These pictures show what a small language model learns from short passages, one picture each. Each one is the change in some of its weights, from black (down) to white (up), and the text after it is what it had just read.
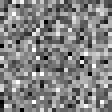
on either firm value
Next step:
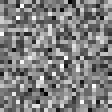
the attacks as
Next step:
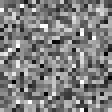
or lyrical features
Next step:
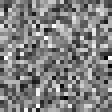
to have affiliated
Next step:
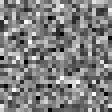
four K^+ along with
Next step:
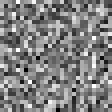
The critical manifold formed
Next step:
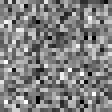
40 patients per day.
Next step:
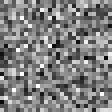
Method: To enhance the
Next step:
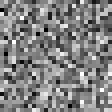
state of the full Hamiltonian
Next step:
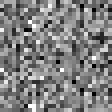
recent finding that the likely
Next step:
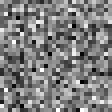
universally referred to
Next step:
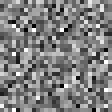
News Production Using
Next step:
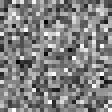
on the Z control
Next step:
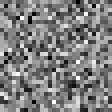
behavior, reproductive
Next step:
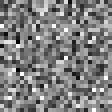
came to my mind
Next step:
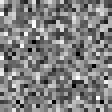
that *S.
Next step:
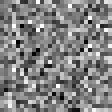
changes brought by
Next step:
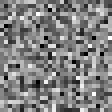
improved probabilistic transformation
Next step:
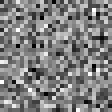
%% article.
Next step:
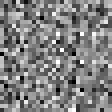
makes no reference or
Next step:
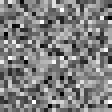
calling the devices'
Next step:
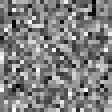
an individual learner's
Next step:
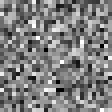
that the LG is
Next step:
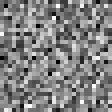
the single gaussian
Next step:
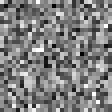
energy-level splitting
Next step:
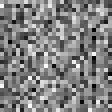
the required precision to
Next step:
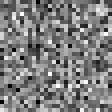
beam passes through
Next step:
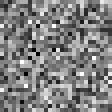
points to the necessity
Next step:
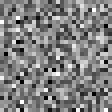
a sigmoid
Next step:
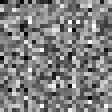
roaming at the
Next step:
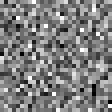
its kind yet still
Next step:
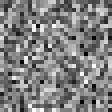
to the leading-order
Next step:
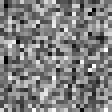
cable to the
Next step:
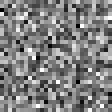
free energy of this configuration
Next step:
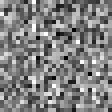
that there is more that
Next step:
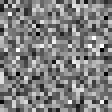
HMFs shown in
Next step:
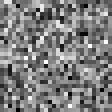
course of writing this
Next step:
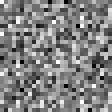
the single-path
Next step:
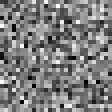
Thus, while galaxy
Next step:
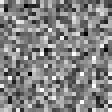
are deep in the flat
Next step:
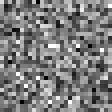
may be related to the
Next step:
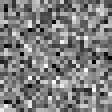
application to silicon bulk
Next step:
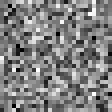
an effective capacitance
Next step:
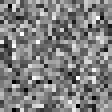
Substituting expression
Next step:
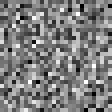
can write tensor reduction
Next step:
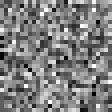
constant sensitive to the
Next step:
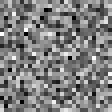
characterize the disorder
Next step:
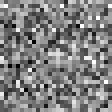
is small. This can
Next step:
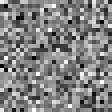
A review of the effects
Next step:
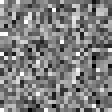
different disciplines.
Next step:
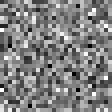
insulin resistance,
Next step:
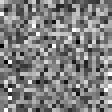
that feedback control protocol to
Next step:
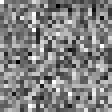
in which identity and power
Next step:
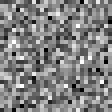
on TN1 treated
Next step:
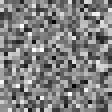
fluid-rigid body
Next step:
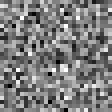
node. For simplicity,
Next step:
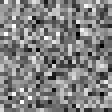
Interface Sci.
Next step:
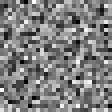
United States, are
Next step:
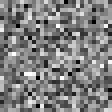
have almost lost their
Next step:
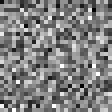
the immobility
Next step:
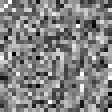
with high moisture
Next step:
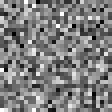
of extrinsic calibration
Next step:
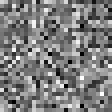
reduced quantities, that is
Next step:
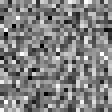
study, with prevalence of
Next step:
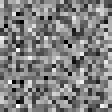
a QD with
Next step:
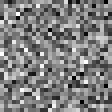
latency than an
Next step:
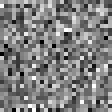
the transfer learning model:
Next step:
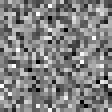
very similar for different
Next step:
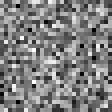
in the fully turbulent
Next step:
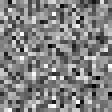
early and 2 late)
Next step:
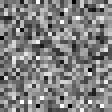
unit $k_{\rm
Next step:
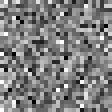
lines of interest. A
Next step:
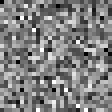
in which rays
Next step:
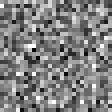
the converter should
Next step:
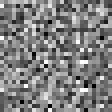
the nodes and the
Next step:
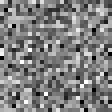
with its commercial robot
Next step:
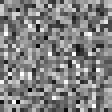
variational parameters $\sigma$
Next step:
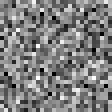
Results: Out of the
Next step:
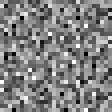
graphical user interface
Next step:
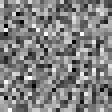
a study of single
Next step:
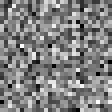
expected to change slightly with
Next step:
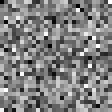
coexistence. The
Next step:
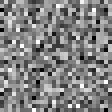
Characteristics of the
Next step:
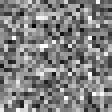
6 ml/L
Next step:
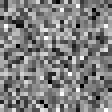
(b). We see
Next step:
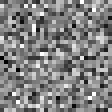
and vacant
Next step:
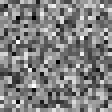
In this review, we
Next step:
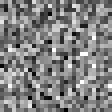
framework capable of ensuring
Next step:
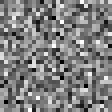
Fe line feature and Compton
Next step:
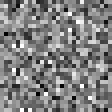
chaotic sea
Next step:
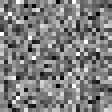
ideas, we are
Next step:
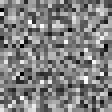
between electrical and gravitational phenomena
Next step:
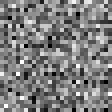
However, certain compounds
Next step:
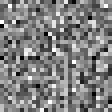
high dimensional sensory
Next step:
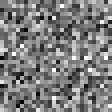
Lille, France
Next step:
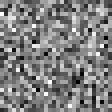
of the BSG
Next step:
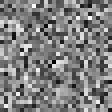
hypertension 10
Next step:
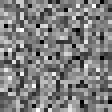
behavior items associated with the
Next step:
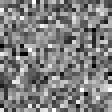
and its outcome was to
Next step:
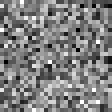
information were only about the
